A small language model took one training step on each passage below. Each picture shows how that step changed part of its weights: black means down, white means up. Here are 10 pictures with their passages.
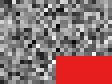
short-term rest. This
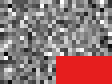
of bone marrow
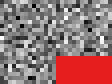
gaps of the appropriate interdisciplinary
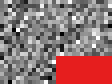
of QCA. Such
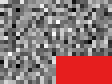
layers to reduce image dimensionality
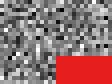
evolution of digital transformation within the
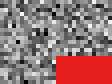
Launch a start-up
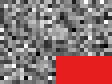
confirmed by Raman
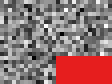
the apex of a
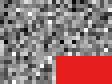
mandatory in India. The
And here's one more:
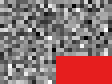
based on the application of
